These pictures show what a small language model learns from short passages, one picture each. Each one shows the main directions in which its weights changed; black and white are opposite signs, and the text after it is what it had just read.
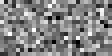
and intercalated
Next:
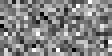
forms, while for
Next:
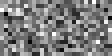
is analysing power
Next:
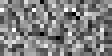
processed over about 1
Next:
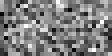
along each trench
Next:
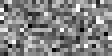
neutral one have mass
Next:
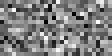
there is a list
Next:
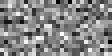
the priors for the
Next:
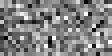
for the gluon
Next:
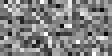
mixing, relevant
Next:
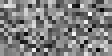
the presence of a
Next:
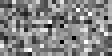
of them rather than in
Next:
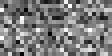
fields, the density
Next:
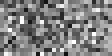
the magnitude of the learning
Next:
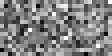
and chooses at
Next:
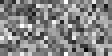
conclude that there
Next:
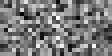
and support from the
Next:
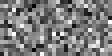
not need to perform any
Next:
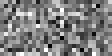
we observe a net
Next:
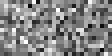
eigenvector of the
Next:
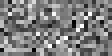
a spectrally pure
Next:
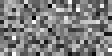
but to shed light
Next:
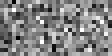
is possibly the
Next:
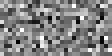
for the orbital period
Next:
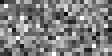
reduce the possibility
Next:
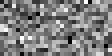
mode separation and
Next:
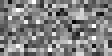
on subhorizon
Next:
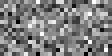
dynamics. This shows that
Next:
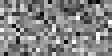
limited resources to
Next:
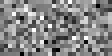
lower frequencies. At the
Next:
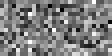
quarter of that
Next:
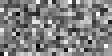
each of the multiple spatial
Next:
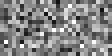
source size, below which
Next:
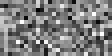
the r-independent
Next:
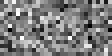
one may consider two different
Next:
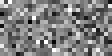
the left-left and
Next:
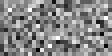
curve cuts employed
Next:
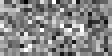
critical driving potential
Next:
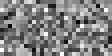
subgraph, indicated
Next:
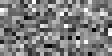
techniques like fault
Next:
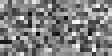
various nuisance
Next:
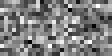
density. The magnetic energy
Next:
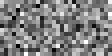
indices they read as
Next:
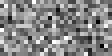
x-vector system
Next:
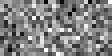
belong respectively to $
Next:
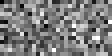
quadrupole of
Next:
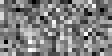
not present in the real
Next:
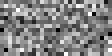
here, in which the
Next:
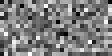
deduce and
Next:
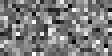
At scale, when
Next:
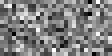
cluster and the rich
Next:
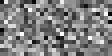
which $V\sin
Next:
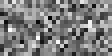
a linear combination of
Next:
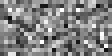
idea can be used
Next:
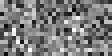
masses with the existing
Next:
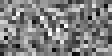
this would be the only
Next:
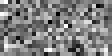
singing voice
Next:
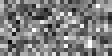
control samples. The ratio
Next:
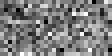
we can conclude that
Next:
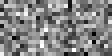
and the fact that
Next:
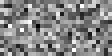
the referee and
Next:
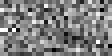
is too small to
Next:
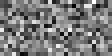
of potential models,
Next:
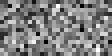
Mie theory and phase
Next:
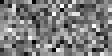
dry and wet
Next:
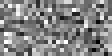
is reached for
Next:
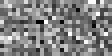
is a fit to the
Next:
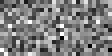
per-type table
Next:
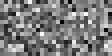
pairwise interactions. These
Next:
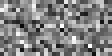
for star forming galaxies
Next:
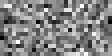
to a conclusion that
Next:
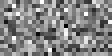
compatible with standard
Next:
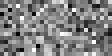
modelling the SED
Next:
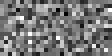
beam loss in the
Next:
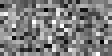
as a sole functional
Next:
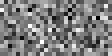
also provides a framework to
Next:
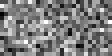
the inner radio
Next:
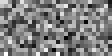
at Higgs masses
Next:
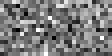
the RIKEN
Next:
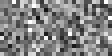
terms these results are
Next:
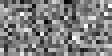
product yields a
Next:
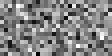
for $\alpha$
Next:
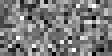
based emission scenarios have
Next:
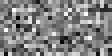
measured by zero angular momentum
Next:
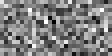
The ability of
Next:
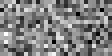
with the standard results for
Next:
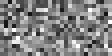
monolayers are
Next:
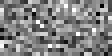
is regarded as
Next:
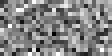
the disease can only spread
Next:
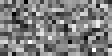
studies. \item The
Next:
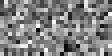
0$ are expected.
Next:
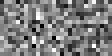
of the selected candidate
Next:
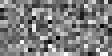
of a generic variable
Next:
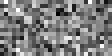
function for scalar particles can
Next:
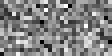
for deep neural
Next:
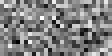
the dynamic changes in
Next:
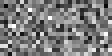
this challenge,
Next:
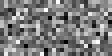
0$ which is
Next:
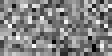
shocks are similar
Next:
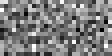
of typed input from
